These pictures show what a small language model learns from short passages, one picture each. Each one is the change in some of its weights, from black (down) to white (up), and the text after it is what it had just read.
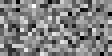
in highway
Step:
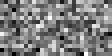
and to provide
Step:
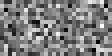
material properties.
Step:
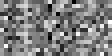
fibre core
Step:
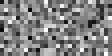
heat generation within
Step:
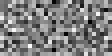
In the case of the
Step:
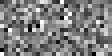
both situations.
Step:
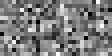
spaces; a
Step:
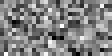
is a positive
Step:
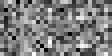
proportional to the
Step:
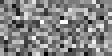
more regions of
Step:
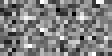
performance of the
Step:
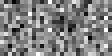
\right) =
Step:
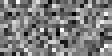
precise measurements
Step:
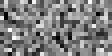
of compact stars
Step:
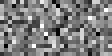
the final stage
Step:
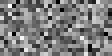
a mutational
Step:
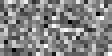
of these masks
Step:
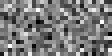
we exploit the
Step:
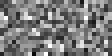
than the one at
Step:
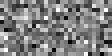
for early
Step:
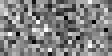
with growth by
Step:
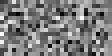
develop our gauge
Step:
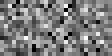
a variety
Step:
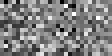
and $\Delta V =
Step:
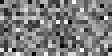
statistical errors
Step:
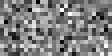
not frictionless
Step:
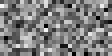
beginning of the
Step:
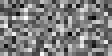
solve diffusion in
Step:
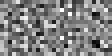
analysis can then be
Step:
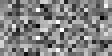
dimensionality reduction
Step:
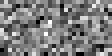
error (top
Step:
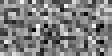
of scintillation
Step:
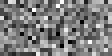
represents a pure
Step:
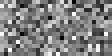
function. The maximum
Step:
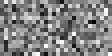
fixed with one of its
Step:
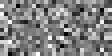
Figure 6, we
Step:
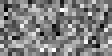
between rectangular
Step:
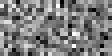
have bonding
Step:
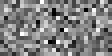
codes, which
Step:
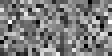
its ground state.
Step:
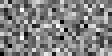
& peak frequency of the
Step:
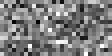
phase, the first
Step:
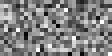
We will now show
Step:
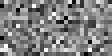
the above scaled flux
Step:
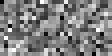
acceleration there
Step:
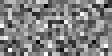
Although its
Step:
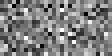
a rational function times
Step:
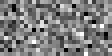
to existing
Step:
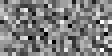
case. Finally we
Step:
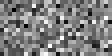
r)$ will then have
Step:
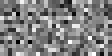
which consisted of
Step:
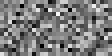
waves, in the
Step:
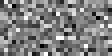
larger values at the
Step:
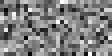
from Purdue
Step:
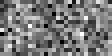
the explanation
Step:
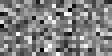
ii) the
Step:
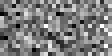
a primitive
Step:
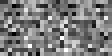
investigation and the
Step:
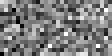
lower mantle will
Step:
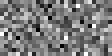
superoperator matrix
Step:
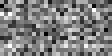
Press, New
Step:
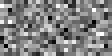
Model} The
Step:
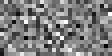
direct influence has
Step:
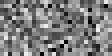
a full analysis of
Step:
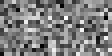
not trivial and
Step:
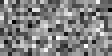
comes from the
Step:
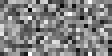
which\\ depends on
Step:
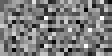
example, in the
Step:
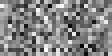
)$ is the energy
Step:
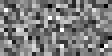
Previous studies
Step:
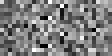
= -\nabla
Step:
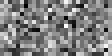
$a$ is the
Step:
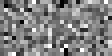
we have supposed that
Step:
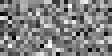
catalog to
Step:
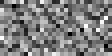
these solutions should be
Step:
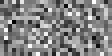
different from the size of
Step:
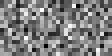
be a practical
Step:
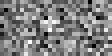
ground truth
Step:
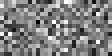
inputs. The
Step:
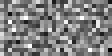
cluster. However, the
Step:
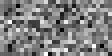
collisions at
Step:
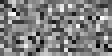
thus, comparable
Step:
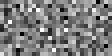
LCP light
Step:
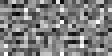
experimentally study the
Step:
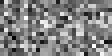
may accomodate
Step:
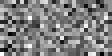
the particular case of the
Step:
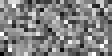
multiples of
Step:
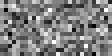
relaxing the
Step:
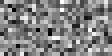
should be noted that
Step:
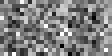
at high energy is
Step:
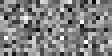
leads to a
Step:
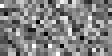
with strength
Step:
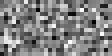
flakes for
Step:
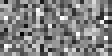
)\nonumber \\
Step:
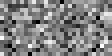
for the electron and with
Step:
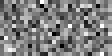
some authority in
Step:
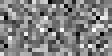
often to sample a
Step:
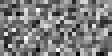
open access
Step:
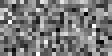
this scenario
